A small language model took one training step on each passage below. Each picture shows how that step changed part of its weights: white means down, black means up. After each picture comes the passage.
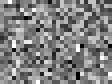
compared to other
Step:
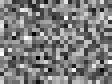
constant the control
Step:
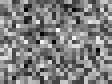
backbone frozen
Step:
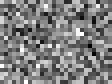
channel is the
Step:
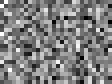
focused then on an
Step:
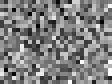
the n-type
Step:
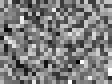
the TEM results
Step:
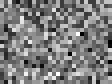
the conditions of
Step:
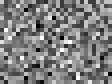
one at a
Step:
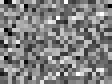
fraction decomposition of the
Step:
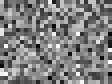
of the generators
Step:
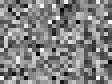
also shown.}
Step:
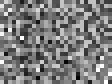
on the development
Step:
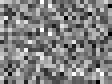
cell) is
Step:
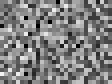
gold, which
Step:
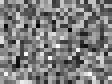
is dominating.
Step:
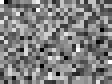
function of spin
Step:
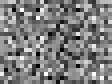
attractive alternatives
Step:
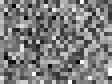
the clustering operation itself
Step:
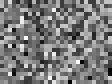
the NSF
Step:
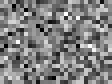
typically modifies the
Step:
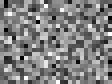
derive distributions for random
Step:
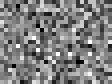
are scaled by
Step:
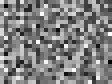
therefore, the
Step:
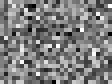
few times the
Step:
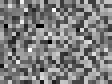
a comparison, with
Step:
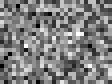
are comparable to those
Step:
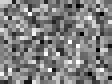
be phrased
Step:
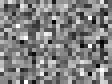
has compact support.
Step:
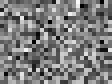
any $\zeta >
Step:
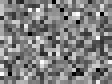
desired thickness gauge.
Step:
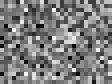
a low level of
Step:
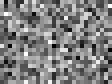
obtained solutions, we
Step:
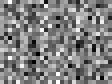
practical applicability are
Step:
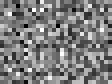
Stark shift
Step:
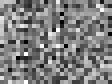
important. The
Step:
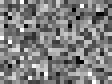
junction is simply
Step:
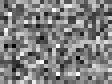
1DFAs and
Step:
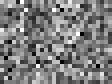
a magnetic trap
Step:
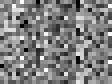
already participate in
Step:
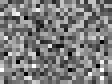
$\Delta$ the
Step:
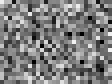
be given any value
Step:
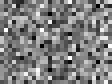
from configurations from each
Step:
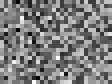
the invariance connects
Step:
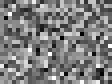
2 $ exchange symmetry
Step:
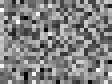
variable) for observation
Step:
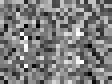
is a primary
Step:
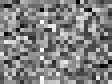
introduce our proposed method
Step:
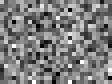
to the three phases
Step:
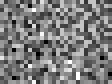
to this data using
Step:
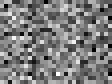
describe its behavior across
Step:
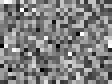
due to the observed
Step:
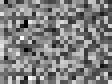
realized that using functions
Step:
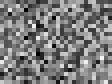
one another on the
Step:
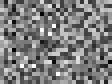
functional materials with designed
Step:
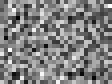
stresses turn out
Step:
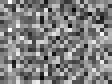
feasible route for
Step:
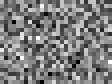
to use a matrix
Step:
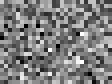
is the total luminosity
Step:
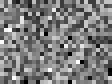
the precursor
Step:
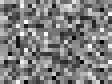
has found itself central
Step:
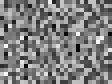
of the known
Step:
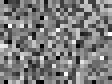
a joint probability density
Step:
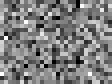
there are no discrete
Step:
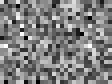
is really known
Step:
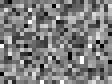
SEM image of
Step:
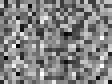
found in Table
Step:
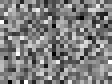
measured centralities.
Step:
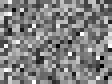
especially in the range
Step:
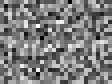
centers of the
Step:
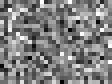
measure the feasibility
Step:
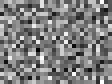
published in the
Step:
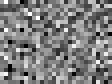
magnitude) on
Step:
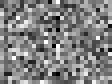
creation and annihilation operators
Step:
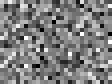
has an expectation
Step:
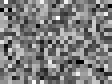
values were in line
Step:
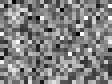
discuss the implications
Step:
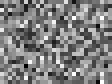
total vaporization
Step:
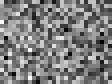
given as follows
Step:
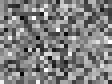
Center for Computational
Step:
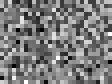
the register
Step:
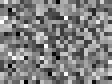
corresponding rotation velocity is
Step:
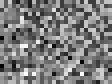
the resonant atomic frequency
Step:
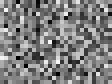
obey the following
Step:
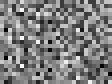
essential for the development
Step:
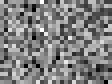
variety of physical systems
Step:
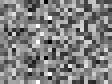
other hand, from
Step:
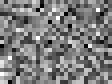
contrasted to
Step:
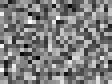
SLD takes
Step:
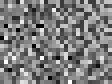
a lower energy
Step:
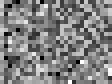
satisfy the constraint.\\
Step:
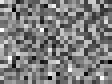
critical kinematic parameters
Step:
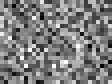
routing through a
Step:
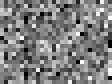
for the useful
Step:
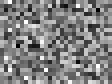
spectacular predictions
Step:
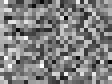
approximate solution at
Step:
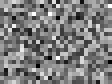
the envisioned
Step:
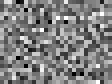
catalyst turning
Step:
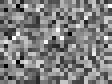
& Min & focus
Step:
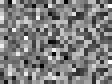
central value of
